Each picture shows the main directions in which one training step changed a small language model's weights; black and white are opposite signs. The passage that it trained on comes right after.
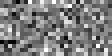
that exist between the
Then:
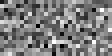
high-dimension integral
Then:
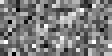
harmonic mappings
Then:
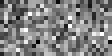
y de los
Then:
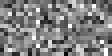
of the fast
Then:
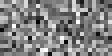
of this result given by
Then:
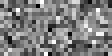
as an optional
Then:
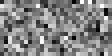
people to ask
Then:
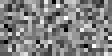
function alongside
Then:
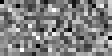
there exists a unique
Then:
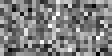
is shown in Figure
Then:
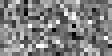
have grown up
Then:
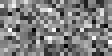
higher under real and
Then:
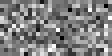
$V$ is the
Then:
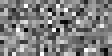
= fraction of
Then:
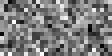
'ref' to
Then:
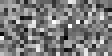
in the proposition follows
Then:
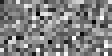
locally porous
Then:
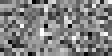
fixed negative
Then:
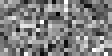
map $\phi$
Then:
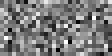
and motivated
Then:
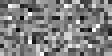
\ee This question
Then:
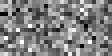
. Oral presentations
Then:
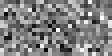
indeed the case
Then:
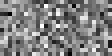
subspaces of a
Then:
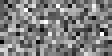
finite\h dimensional
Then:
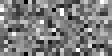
demonstrated that
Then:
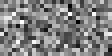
holomorphic vector
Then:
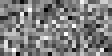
support openly this
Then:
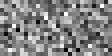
of cubic
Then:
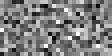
generally there are
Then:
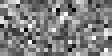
depend on $n$)
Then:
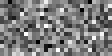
change in current
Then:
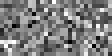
start with the existence
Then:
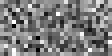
ratio of
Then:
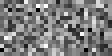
Management in
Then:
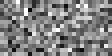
Fraud involves
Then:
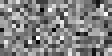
completion. That
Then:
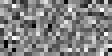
will be given or
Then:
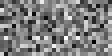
in $P_i
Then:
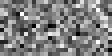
proof then are to
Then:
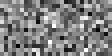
in investments.
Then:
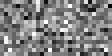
they proposed, which
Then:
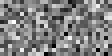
generators is not
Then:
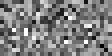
has CSP,
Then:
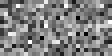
satisfaction. This dimension
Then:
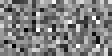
and the findings and
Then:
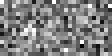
\geq 2$ and
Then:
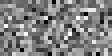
The red edges
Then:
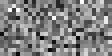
Q_j$, which
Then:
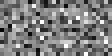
novel teaches
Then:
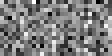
is rooting of
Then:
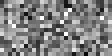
modern contexts
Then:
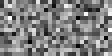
This first meeting
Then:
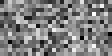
observe that a
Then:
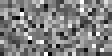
endangered species
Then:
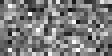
This problem was solved
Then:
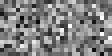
of BCR
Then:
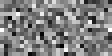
on sustainable
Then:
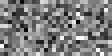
claim that the
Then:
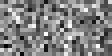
information of financial
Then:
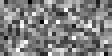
decrease as
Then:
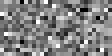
"success is
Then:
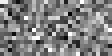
preserving, second
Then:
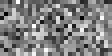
at Cape
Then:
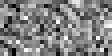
area of the
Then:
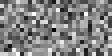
the host with the
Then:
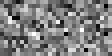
have learned
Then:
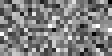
is applied on
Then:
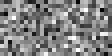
solution was doubled
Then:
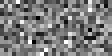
\colon [C,
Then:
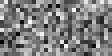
into LLVM
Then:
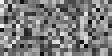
the composite of
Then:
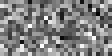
system for the system
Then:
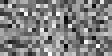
a negative
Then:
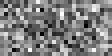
carried out using
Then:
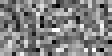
component and set
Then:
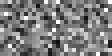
are subject to
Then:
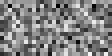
the Federal
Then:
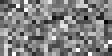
Rate Copies
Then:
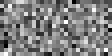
the statistical
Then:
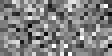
Then it verifies
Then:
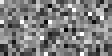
p\leq b$
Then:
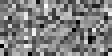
4. \endalign
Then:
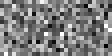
is singular.
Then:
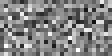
thus this study was
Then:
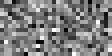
available that can
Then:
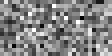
D.Z., and
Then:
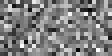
As such, these
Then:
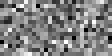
standard TEM
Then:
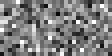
case of young
